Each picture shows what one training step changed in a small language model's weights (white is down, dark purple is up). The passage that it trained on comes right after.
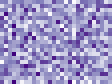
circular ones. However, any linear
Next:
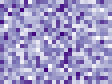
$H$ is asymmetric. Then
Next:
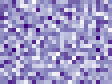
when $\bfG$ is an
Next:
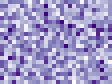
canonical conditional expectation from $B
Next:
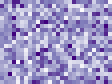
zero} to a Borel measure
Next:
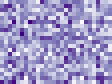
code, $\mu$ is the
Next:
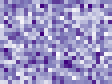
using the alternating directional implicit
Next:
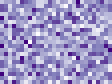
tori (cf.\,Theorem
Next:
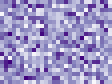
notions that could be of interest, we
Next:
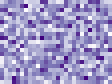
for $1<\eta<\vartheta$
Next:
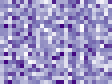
categories and cluster algebras associated to quivers
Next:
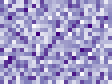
every integer $k$ we denote by
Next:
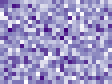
dimensional subspace of $L_p$
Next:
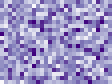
le premier indice $\alpha
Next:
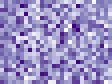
this work was not carried out at
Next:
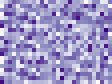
can find a pair of rows
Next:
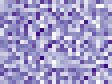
\bm{n} \times
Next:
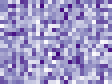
one. It contains the classical
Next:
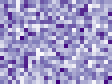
we may construct the same simple type.
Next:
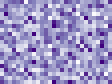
To prove this, we use that in
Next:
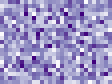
case $0 < \inf_n
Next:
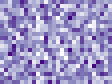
this short note is to present the notion
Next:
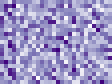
on $X^*$; it extends uniquely
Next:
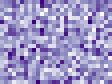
that $\varphi$ is a
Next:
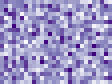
this reason, as for computation of
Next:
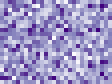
terminal time $T$. Note that in
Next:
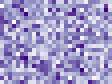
t\geq 0. \] An application
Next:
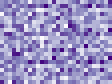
appearing more than once, then
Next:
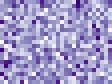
that $A_{\bullet}$ is an
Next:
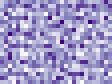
obtain a ``discrete'' approximation
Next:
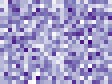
1\le i\le
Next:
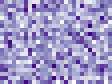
we focus in particular on the
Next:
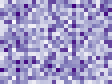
x) - B k x
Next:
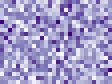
family as $X\longrightarrow
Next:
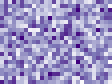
marked points $A$ and
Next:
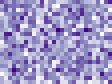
iii) can be generalized to higher
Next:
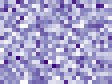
removed by the substitution
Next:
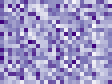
Stat. Plan.
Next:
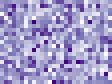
specifically, how does the probability that
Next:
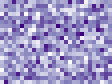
$^{\mathcal{S}}$family in
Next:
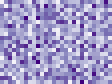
\end{equation} \par
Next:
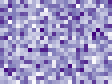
$\mathcal A_n\subset
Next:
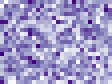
p)(t).\] It follows immediately that
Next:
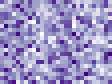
United States? Kasner
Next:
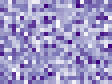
in fact for any triangulated
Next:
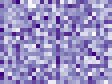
G.\,Teschl in
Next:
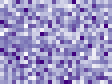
There is considerable "margin for
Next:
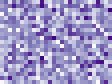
study their geometric and analytic properties. These
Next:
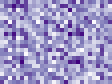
the following matrix consisting of all possible vectors
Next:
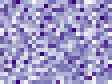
counterexamples in
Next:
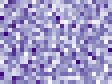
<1$, is called an interior point
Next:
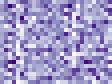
defined above are well defined.
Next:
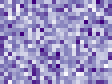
$\phi$ decays exponentially
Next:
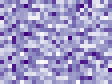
plus 1ex minus
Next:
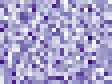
by semisimplicity of
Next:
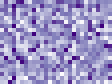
exactly, the linear combination coefficients
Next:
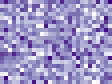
of the Inoue surfaces of type
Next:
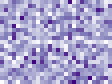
itself by left multiplication. Then we have
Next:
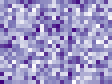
ODE/ tell us about the behavior
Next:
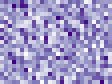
the minimal surface system are critical points of
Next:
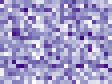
we introduce several partial differential operators as
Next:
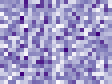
may be preferable in this
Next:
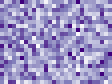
All algebras in this paper are
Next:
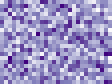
$M_0$ is contained in
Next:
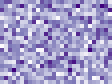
to be a strong tendency for
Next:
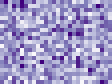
the underlying algebraic structures as opposed to
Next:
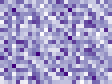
en acceptant qu'il y
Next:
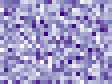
use of characteristic functions (named
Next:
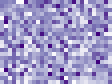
aging. The nonzero offspring
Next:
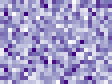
claim. So a multi-edge
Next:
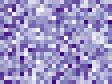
spinors on $\Sigma$ is
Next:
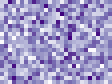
know that $$(f_{[\alpha,
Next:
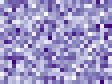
number of variables of a RZ polynomial
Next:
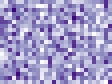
l^2 \Gamma \rightarrow
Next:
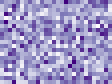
well known that some sorts of
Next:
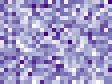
else. More than two years
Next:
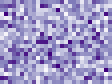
also yields that $\bar{\delta}
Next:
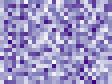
3$ submatrix being non-zero
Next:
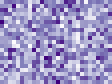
on $h$ as a function of
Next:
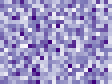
emerge from expanding
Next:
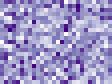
means the matrix transposing and that
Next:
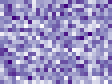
For instance, we can investigate the structure
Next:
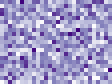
MAPLE. At the same time
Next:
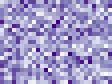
divisible \cite[Thm.\ 1,
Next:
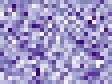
every convex polytope $D$
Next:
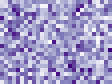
s \le 1$, then
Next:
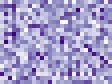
stationary and ergodic sequences. Under mild
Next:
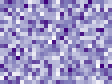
of $u$, and get
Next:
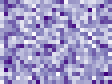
under varying relative energy error
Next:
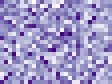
= \lm(f)$ for some
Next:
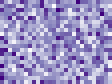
$[n]$. In this paper, we
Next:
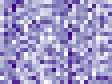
curvature flow of mean convex sets,
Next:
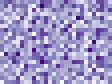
be a conformal map that transforms an
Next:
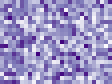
projectors and so we use them to
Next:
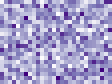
, \end{equation*} where
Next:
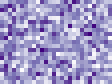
$\cal K$ is convex. To
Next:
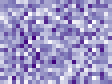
sum to be non--zero, we
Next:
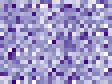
\C^m$, with
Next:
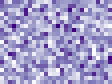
orthant model was first proven by
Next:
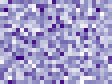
Posons $$A = \iint
